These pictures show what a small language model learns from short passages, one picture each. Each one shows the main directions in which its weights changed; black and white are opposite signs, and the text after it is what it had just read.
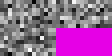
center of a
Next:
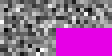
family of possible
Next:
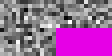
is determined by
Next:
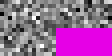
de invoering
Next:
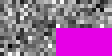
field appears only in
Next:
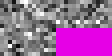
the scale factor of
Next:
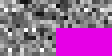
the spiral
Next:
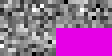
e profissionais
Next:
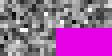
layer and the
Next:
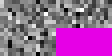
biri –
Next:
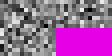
history that can
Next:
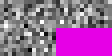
single robot and
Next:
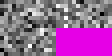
a capacity up
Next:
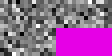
advantage of the
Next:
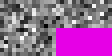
values that can be
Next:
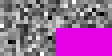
problems studied by
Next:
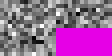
a proposal of
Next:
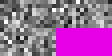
can be significant
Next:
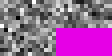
the processors
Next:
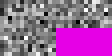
um interesse por
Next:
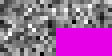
dispersions of
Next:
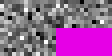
3: LLM
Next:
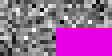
of JT
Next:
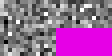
va statistika
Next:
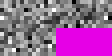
практику научного
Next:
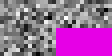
see discussion in
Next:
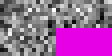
views of the
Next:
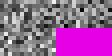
it can be seen
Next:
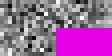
a fragmentação
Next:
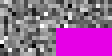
taminlash va
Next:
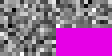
fa riferimento
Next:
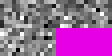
are shown in
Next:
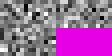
adults (ages
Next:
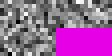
fraction of all the
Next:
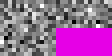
financement des
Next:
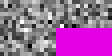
the priors}
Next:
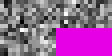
We give the explicit
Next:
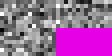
aparición en
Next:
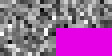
metallicities of
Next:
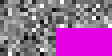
spustimo v
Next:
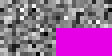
associated single--particle
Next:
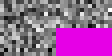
particular interest is
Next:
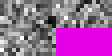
observations. A recent
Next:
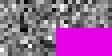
we consider the following
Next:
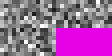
subject to random
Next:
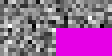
clean component
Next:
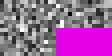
considering the scattering and
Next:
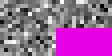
Type 2
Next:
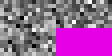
processes are properly
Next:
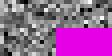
the particular structure of
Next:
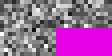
be selected for the
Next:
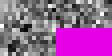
considered in the
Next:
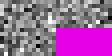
nog zeer
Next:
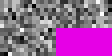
takes into account the
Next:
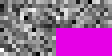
system is in a
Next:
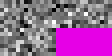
we proposed a
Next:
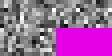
then give a prediction
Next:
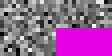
Um exame
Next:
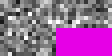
Shiraz University
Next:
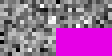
kinetic temperatures
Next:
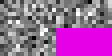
stehen und
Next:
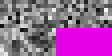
after the geometric
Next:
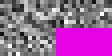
following observations: the
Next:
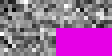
the ball.
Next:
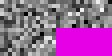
resultados de esta
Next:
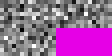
de transfert
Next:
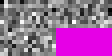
qarab yur
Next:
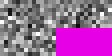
diruption model
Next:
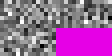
same radio
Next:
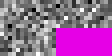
models, except
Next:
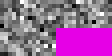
when the energy density
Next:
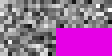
for every source,
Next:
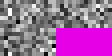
scalar field with equation
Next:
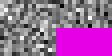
in phase-space
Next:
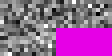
of general use are
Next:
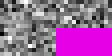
the central part of
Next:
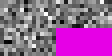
eines Zugs
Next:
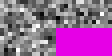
losing the beam
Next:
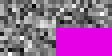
time due to smaller
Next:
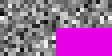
sampling unphysical
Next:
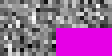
people faced
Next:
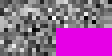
puesto que
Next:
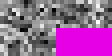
with the Key
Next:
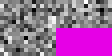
topics is available
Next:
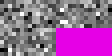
a hydrogen
